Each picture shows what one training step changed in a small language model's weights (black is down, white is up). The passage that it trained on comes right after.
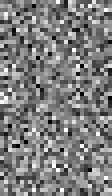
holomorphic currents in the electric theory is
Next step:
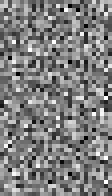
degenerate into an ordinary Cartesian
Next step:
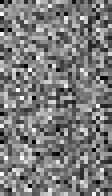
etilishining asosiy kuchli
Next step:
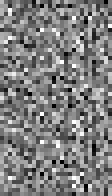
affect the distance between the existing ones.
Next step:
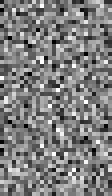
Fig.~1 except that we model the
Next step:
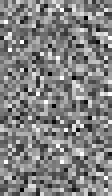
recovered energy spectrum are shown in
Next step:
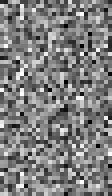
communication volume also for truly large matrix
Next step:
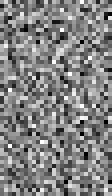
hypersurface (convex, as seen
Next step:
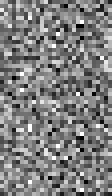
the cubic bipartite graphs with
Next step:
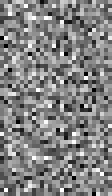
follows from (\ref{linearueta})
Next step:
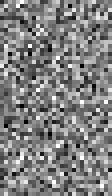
Also, misalignment has a larger negative
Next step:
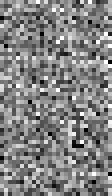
\begin{figure}[H] \centering
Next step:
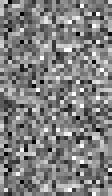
to a multi-molecule
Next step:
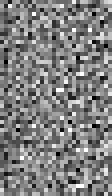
with Sawian Jaidee,
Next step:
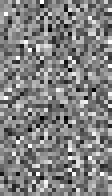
covers all observed stars brighter than
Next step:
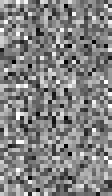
torus one-point partition function \newline
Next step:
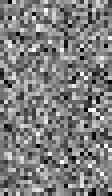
vositalaridan foydalanishni
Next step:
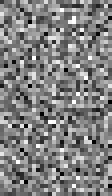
$W\times S^1$). Since
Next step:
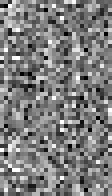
multiplications. Matrix multiplication
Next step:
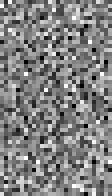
pour tout $t \in
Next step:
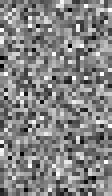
and would be forbidden to cover their
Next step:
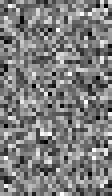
kekeluargaan yang
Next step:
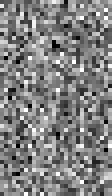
(7). It is easy to verify that
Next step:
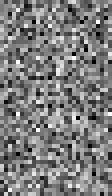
distribution of sickness values.
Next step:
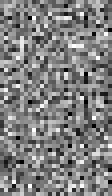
a large number of coefficients to be found at
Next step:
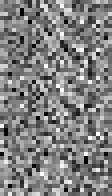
bog'liq bir qator masalalar
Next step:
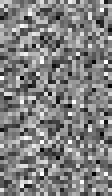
one could try to model the
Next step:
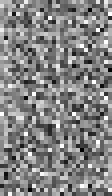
\end{pmatrix}, A_5 =
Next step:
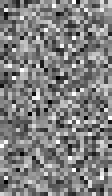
$y$ with respect to the initial value
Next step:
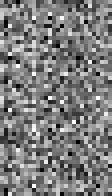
um motor a combustão
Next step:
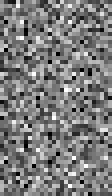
ou internacionais que versem sobre
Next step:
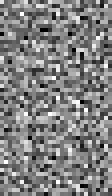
est une fa\c{c}on
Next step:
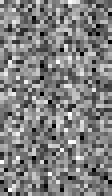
constrained. The time dependence of
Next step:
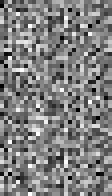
e qualquer cidade, e por
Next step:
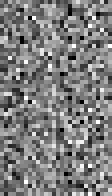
Халилов, Нурзод
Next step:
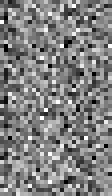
когда Гражданская
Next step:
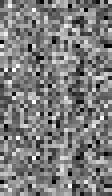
tomonidan mohirona ijro
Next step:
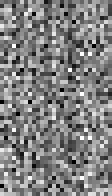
«всемирной сети
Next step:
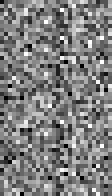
``stripy'' Neel
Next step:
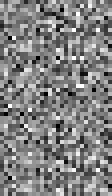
by the vector fields of the form
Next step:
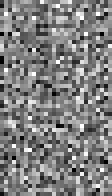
bottom panel denote the 15th,
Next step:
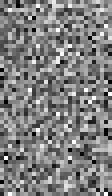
of $i=j$ and very long
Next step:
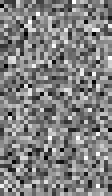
- = Mantenimiento del turno
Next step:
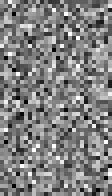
(4), then $G$ embeds
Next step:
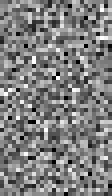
production, and ordered rapidity differences
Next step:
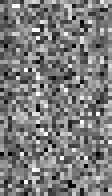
Manuela Richter, TU
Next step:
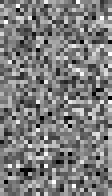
virus. Further, it was observed
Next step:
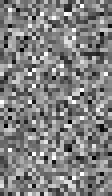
якої, враховуються
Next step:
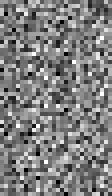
dispersion such as 'standard
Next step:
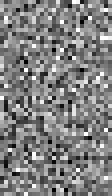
consistent? This question is answered by
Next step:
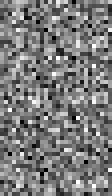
eksperimental model an'anaviy
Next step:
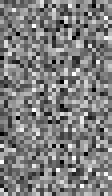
1000th orbit of the warm disc
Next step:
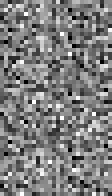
la elevii claselor
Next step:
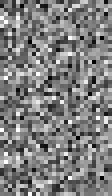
de los jóvenes en las
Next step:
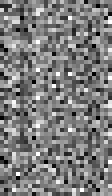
ham qiziqarli, ham
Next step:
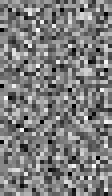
emissions on night sky
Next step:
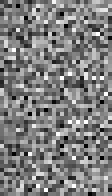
$n\ge0$ and
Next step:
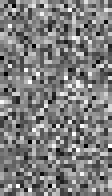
$S$. From this measured distributions all statistical
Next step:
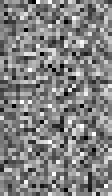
to catch up with the black hole
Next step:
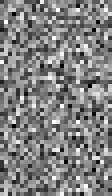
is the orthogonal projection along the subspace
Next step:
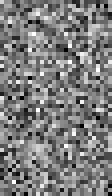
ir para escola. Mas
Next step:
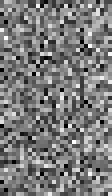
with a logarithmic age range
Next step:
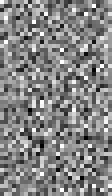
torus:}} If there is a non
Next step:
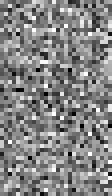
\begin{lemma} Fix
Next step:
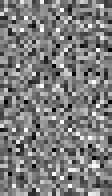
исследования «Изучение
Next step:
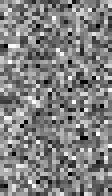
mit psychiatrischer
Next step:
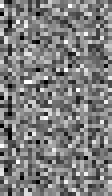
uchun zamonaviy o'qitish
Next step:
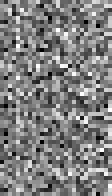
студентов в области
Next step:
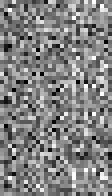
unit for autonomous operation in future
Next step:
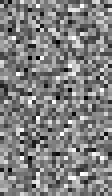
space $M$ means that both
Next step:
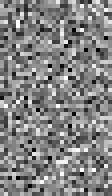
However, $\neg \D c$ is
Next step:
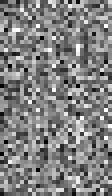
variation of the measure $f$ on
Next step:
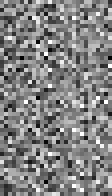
polar domain present a viable approach to
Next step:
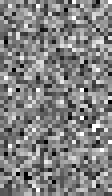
nanowire with a charge detector
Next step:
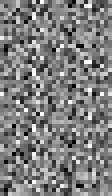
які необхідні для
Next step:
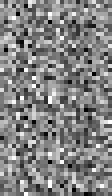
ҳаётини ва фаолиятини ўзи ташкил
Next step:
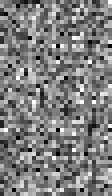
space. This can be connected with the
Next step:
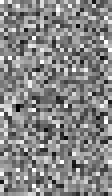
z_2)}, \end{equation}
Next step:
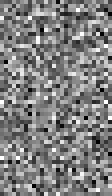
$Aut(G)$ isomorphic to
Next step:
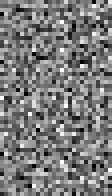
performansı yalnızca
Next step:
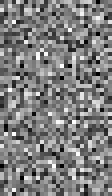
study the noise spectrum of energy current in
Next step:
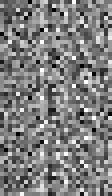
orașul interbelic
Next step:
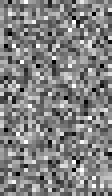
This field can also give rise to inflation
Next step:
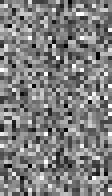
the re-arrangements preceding
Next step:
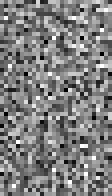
account of the subject, and to
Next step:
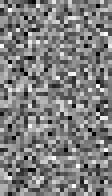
sensors and drivers.
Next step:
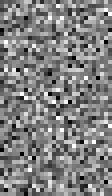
graphs and quasipositive surfaces},
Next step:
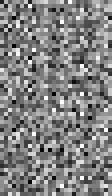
the total supernova mass is
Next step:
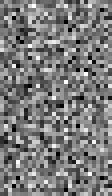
producto. Las personas de
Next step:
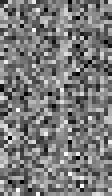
eventos espirituales
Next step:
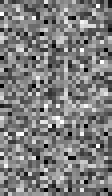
və bitkilərin
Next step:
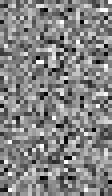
together with the graphical representation of the
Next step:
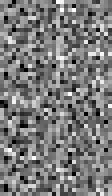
ham bog'liq bo'ladi.
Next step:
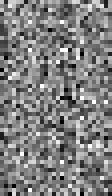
net effect of the gravitational field is
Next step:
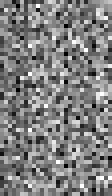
and $Q$ such that it is expressed
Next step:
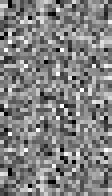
We now investigate the error of the
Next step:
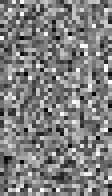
cantilever irradiated by a
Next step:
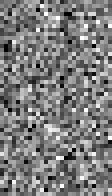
что предпринимательская
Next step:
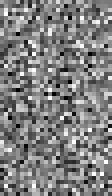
be rewritten in the advanced
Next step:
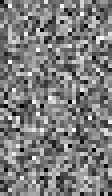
of surfaces and a punctured
